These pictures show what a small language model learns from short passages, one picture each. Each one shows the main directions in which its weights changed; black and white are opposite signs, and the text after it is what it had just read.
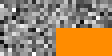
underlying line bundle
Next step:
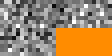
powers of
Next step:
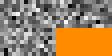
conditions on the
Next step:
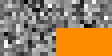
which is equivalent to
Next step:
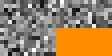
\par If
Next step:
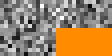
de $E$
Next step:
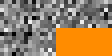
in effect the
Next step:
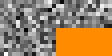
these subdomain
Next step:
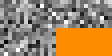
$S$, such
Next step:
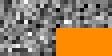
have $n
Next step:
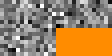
$k$ or
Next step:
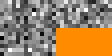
form $%
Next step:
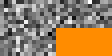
CR dimension as
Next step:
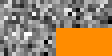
area of the
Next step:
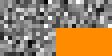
can lie below
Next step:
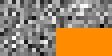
of the output
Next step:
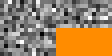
so coincides with
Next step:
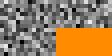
R$ for some
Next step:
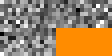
we would like rank
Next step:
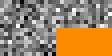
point $p$
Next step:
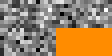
prior information which
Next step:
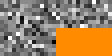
on $\alpha,
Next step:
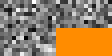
role of
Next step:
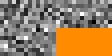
the tensor algebra for
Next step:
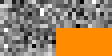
change this state of
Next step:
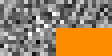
the approximate inverse
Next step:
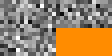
$j$ where
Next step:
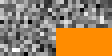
every $a,
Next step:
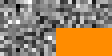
for SDEs
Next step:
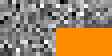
to them the basic
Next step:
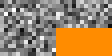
and they will allow
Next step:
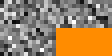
hand, contains
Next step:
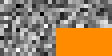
compound Poisson
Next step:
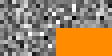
$\mathfrak L$,
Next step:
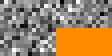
following equation:
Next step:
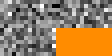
cutoff function
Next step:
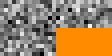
standard domino
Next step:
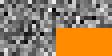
on the same side
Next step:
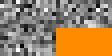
two countable groups
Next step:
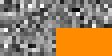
from Lemmas
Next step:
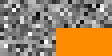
multivalued maximal
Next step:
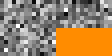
as well as
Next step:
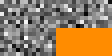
we obtained in the
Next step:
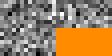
(because this
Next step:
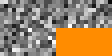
a second-order
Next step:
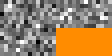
that maximum. The
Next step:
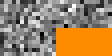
only if each
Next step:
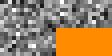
quadratic polynomial to
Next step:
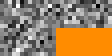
and background
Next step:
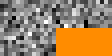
continuity estimate of
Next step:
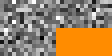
\ee for some
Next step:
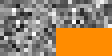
Cut out
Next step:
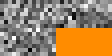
the upper and lower
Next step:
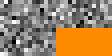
model as listed
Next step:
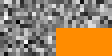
is freely generated
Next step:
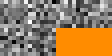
group Weil
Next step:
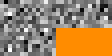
this paper, we
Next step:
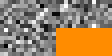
that for all integers
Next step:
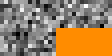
definition of the dual
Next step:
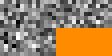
for instance to the
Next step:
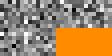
in the presentation
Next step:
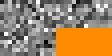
up to order
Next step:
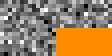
option can be
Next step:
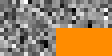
section we will describe
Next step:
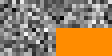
classical permutation
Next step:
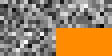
example, the
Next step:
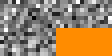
finite field) a
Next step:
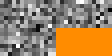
constant functions, and
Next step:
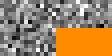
$E$ the
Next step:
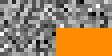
the baseline
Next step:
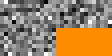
\quad &
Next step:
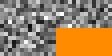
become tangent
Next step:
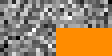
the last linearization
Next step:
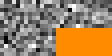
for the topos
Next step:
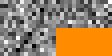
But note that,
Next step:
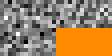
the most similar to
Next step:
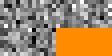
Let us start with
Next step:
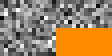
\medskip {\bf
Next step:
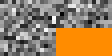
lower bound for
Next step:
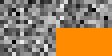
germ of
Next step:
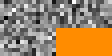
I}$ will be
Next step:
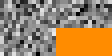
obtains that
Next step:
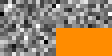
that the computational cost
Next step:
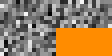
is still quite
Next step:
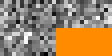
of structure as the
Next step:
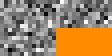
following way \[
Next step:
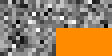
nodes and about
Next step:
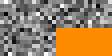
\ldots &
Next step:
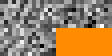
the collection of
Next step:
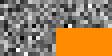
To continue we
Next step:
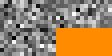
study of objects
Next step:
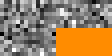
are also fixed by
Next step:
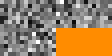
its only eigenvalues are
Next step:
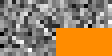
further discussed in
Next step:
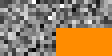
A$. Suppose
